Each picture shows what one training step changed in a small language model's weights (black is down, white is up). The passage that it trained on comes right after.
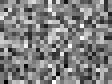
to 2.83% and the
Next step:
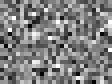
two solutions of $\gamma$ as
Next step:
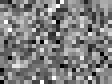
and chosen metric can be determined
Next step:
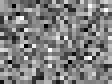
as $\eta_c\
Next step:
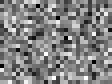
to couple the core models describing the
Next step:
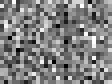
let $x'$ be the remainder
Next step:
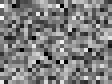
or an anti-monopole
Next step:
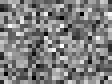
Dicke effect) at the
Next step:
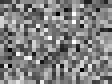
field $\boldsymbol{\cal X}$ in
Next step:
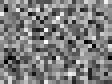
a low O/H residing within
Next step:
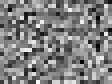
hierarchy problem of quadratic divergence, and
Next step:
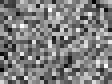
Remark 4 (iii) below), while
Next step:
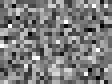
(\cite{Bergman}). Let
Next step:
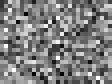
second, which divides the total number
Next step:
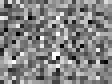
a $p$-element of
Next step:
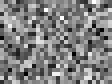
large and rapid variations in the
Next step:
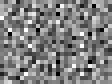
the zero matrix, then the operator
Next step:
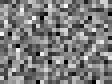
of the theory of groups is a sheaf
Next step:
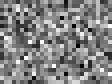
\hline Density floor
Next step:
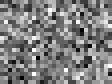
and frequency consensus and
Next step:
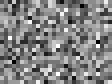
then the system converges to a different
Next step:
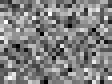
and union posting list** With the
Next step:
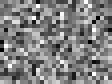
multiplicative noises of multi-agent
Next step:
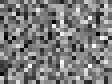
of the G-band bright points in
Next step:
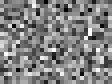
Good software design dictates
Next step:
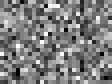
usually expansions with one or more
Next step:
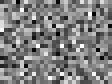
object $E\in \mathcal
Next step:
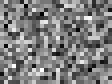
Property Measurement
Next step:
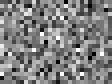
space $V$ as the space
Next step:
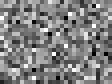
a family of symplectic forms
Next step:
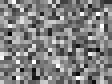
The shape of $\Omega$ is determined
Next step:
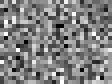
we consider {\it dynamical low-rank
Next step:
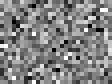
on the right hand side of Eq.
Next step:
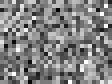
20 years, two competing
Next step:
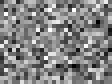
to develop a variant of
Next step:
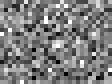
renormalized based on the definition of order
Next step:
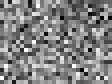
that hyperk\"ahler manifolds are
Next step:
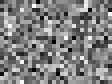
cases is easier and follows the same
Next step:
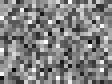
the rate of the decay of the relaxation
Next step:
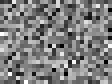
t_1 \rangle) \cr
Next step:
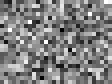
experimentally measured value of the spheres
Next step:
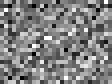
on your TeX system
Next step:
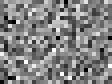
\\ \vdots & \vdots &
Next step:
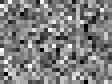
two systems can be mapped to four
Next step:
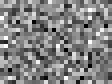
auroral records in
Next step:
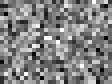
on $n.$ When $n =
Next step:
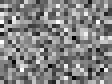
Bruce Hajek, University
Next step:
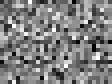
finite volume scheme based on differential forms.
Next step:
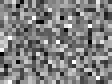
get renewed by/in these
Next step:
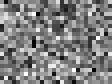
novae, and comprise
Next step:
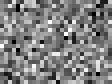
reaches its maximum at an age
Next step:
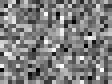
Petviashvili's iterations
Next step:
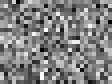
families of links of this form from being
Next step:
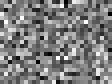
are shown in green colored cones.}
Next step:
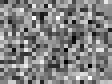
a joint paper of himself and
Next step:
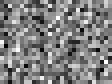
the bouquet of
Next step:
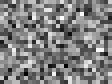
in (a) and (b)
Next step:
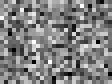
the study of differential equations, see for
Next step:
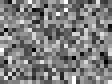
heat can become negative at finite temperatures.}
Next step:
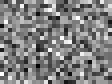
while, but there is a natural
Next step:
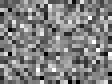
type (d) spin fluctuations. On
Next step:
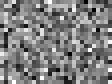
is higher by about a factor of two
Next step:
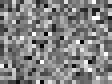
derivations of $\Ch{M}$.
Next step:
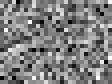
real part of the optical conductivity
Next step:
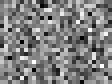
show that any divisorial valuation
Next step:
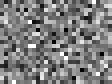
observed then fall back to one of the
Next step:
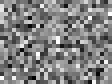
$\tau$ is the topology of
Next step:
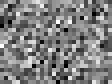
the Dyck and Tamari
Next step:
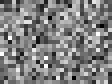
dashed lines indicate the YIG diffraction
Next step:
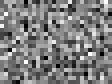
is not surjective, it follows that
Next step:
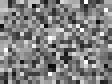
and viceversa. We recall
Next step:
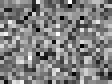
$R$-module. Then
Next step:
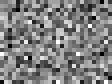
be 0 on every edge. Therefore,
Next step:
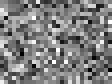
proposed to search for this novel type of
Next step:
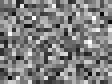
which has significant implications for the algebraic
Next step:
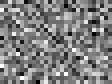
exponential fractional integral of order $\alpha$
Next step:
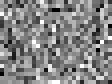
composite dishes for the
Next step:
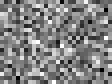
particles leads to a computational model that can
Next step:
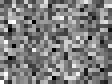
kf = qfk, &
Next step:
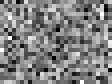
gauge transformation (7.1) may
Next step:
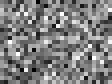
detect, or the change is caused by
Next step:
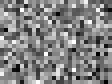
bundle} In this section we compute the
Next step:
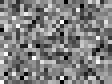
non-self-dual $G$,
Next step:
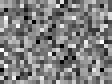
i.e., they are independent of
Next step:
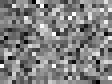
at most \begin{displaymath}
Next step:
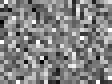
our networks can be used to reliably
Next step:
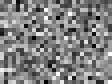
tree, fixes a point in the
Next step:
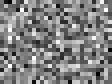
scattering problem in the case of small
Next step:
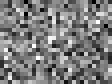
and Sheath. This
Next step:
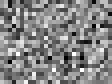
cycle is consecutive. Then
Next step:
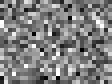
}{% \rightarrow }0.$ By
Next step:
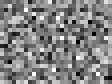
a lace diagram is a maximal sequence
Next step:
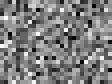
generally perceived as quite high by
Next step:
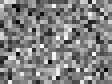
following binary task: Given the textual
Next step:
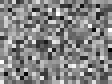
must have $g\cdot
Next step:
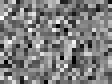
the least square estimators obtained minimizing
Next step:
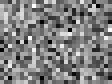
from our real $R$-band fields
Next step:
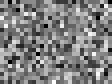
one of the branches of the characteristic
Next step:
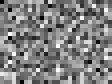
the AAS journals'
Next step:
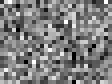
energy-saving displays,
